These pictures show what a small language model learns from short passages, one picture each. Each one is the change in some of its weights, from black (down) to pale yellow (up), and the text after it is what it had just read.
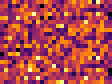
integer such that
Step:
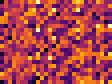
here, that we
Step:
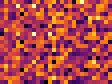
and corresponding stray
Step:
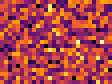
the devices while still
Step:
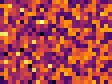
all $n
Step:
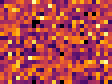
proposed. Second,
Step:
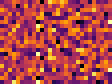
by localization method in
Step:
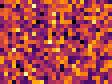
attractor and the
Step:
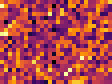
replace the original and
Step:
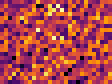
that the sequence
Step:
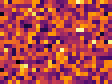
to quantify the
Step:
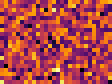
in the market
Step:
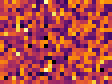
have considered the
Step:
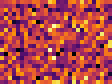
element space by singular
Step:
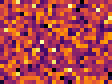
Normal and
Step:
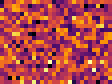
paper. The
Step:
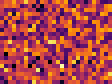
If we choose
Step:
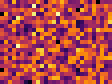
to a linear or
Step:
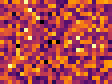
series to derive his
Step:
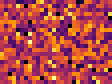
S \in
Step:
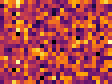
Peking University,
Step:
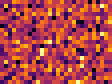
about the way an
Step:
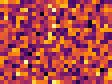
the smallest number of
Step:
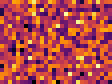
up to translation,
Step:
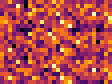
R, \theta
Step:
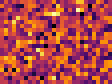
In this section we
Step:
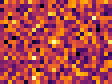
we aim to apply
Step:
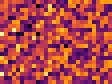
the coefficient of
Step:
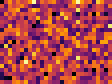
fact, while our
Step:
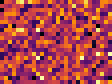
layers, we used
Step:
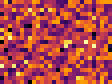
to two factors:
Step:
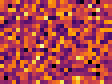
capable of matching
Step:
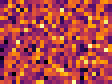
high Seebeck
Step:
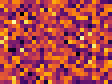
is one of fundamental
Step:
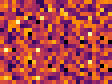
are globally defined
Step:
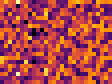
cosmological applications of
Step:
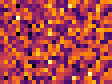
computer aided design
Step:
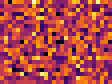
and towers to
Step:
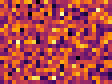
Bannai for
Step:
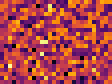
the Monte Carlo simulation
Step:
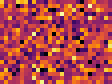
and dissipating
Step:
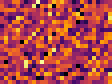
and the magnetic axis
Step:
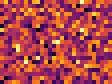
to switch between
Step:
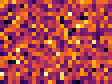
each extreme point of
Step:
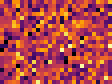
base is no longer
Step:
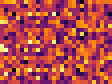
To show that
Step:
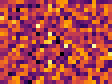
the proof of the
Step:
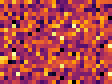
quotient manifold of
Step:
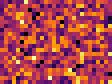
$A$, there
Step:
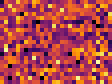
data. This scaling
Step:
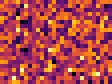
density of the
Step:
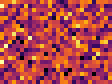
approximation of the underlying
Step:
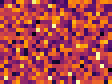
regions. We also
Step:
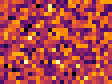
the Standard
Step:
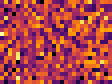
give numerical examples to
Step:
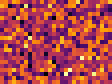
basis of the weighted
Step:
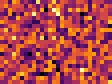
in the proposed system
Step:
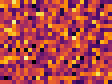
This address is
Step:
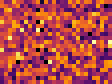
population is correct.}
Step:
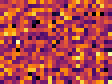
Similarly, with
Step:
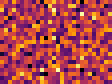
in this large problem
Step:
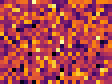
map. For every
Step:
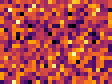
in open-source
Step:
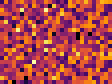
projections and the
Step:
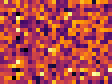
density of levels in
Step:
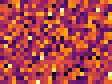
boson and the relation
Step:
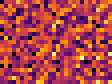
energy density, it
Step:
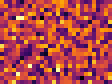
of an optically
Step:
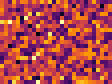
the Theorem follows.
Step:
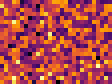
the correlation is
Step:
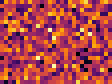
we know that
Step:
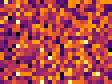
results in a smaller
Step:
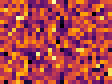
by adding cells of
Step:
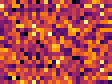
(iii)} The
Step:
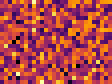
extends to a linear
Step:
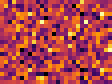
even under the more
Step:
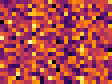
By ii)
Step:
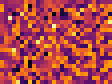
is approximately expressed through
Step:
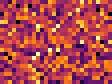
by continuity to a
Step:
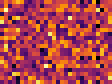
number of cycles maps
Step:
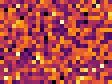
significantly less bright
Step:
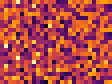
optimal control and on
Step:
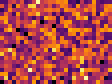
\ln n
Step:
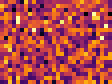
do not take into
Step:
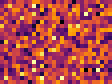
a compact set.
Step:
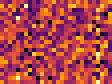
physical states are represented
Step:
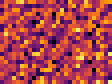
operators, the initial
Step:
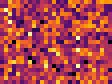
Direct observations
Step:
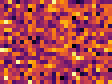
~ \alpha
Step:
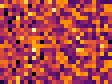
effectively applied to
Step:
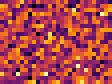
the limiting case of
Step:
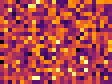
to B =
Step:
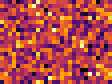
abd by
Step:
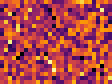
sample exhibits only
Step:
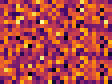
may be identified with
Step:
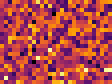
than elastic scattering
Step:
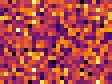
metallic to
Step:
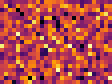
of lumbar
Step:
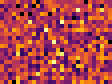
have focused more
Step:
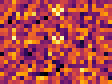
on the estimation error
